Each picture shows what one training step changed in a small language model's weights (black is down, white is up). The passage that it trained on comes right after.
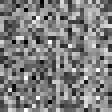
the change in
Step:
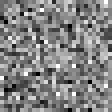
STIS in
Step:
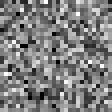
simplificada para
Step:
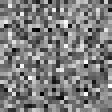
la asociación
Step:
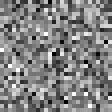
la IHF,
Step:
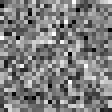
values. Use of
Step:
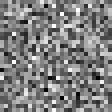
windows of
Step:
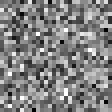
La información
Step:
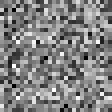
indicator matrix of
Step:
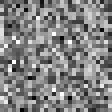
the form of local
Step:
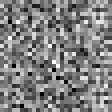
cornerstone in
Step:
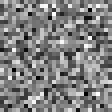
va kundalik
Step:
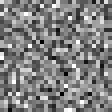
qiyin deb
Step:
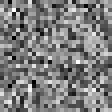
con la idea
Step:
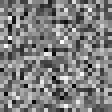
y no solo para
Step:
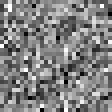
atuação dos
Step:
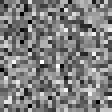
as transformações
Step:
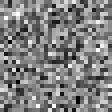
ce que le
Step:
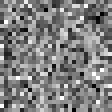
a complexidade da
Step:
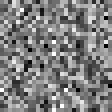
решения и
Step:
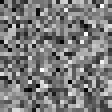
as plataformas
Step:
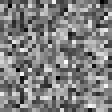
A fost un
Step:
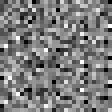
pois seria uma
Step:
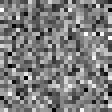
en casos de
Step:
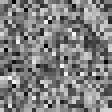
are the mass and potential
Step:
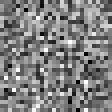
the parameters $\rho$,
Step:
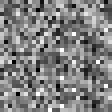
to the number of
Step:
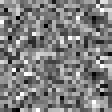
= \frac{\pi
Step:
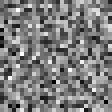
The upcoming
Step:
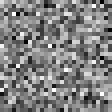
longitudinal mode
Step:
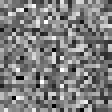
these equations: for
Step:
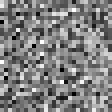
represents the
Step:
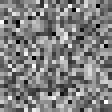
Both the Le
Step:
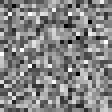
Step size
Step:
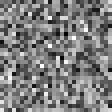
las normas de
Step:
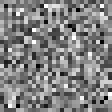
flat 1T
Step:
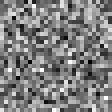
Data Science as
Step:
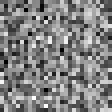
by the dashed line
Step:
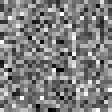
va ariqlar
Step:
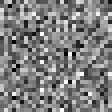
etikasi va
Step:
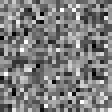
и право.
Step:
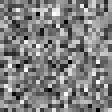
theoretical model
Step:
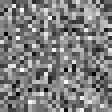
leading linear term
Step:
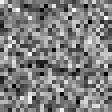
: tania
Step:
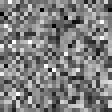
reguladas e
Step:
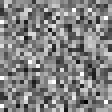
integrals whose
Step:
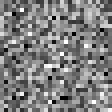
small $x$
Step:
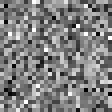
enabled by
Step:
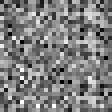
a high index
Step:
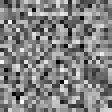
data, they also
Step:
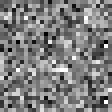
behaviour of
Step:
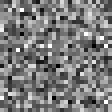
є добре
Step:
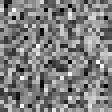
the first experiment that
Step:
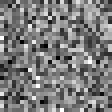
considered in
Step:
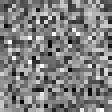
would reduce
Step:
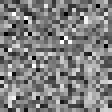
Q-T menos
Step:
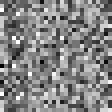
of the operator of
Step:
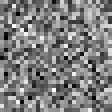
kernel matrix
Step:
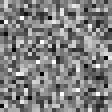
documents in
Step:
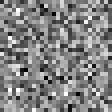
Tablo 5.
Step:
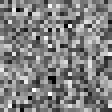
la profession de
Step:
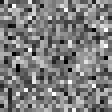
e Negativos
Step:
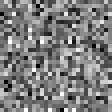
star formation also
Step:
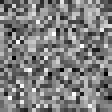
a density of scalar
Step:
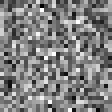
depth, the
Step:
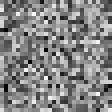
of the system due to
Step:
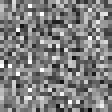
se sa decom i
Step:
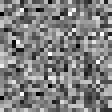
but on the other
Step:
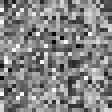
of one dimensional
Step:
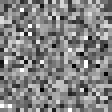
tradicional na
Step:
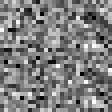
их по
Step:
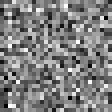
PAB would
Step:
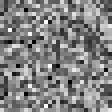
from the relaxed
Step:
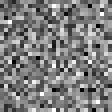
unitary transformation
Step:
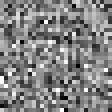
is, however,
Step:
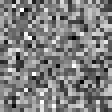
correlation effects.
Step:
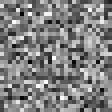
The computed
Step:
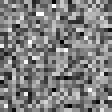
ocorrência e
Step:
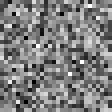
the largest
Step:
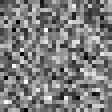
simplest to
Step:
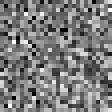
as the area
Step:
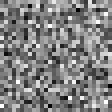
servicial y
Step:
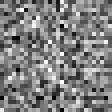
this case. The
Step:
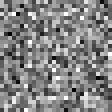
further, it
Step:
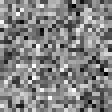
the best of our
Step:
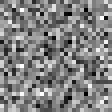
3i) for κ
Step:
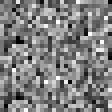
separated to
